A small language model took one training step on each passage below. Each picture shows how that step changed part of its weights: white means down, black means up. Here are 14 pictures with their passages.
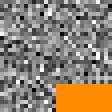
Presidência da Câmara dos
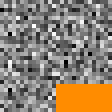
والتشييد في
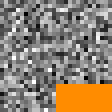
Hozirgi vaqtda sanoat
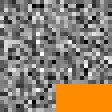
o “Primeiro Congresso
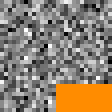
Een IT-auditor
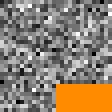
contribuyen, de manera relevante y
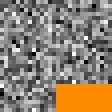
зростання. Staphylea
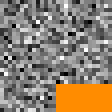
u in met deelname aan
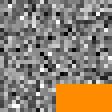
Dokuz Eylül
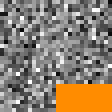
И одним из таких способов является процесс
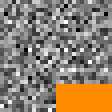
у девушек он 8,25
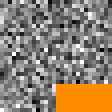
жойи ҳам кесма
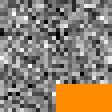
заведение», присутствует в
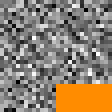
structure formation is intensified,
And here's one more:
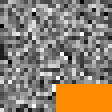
manos, en los cuales,
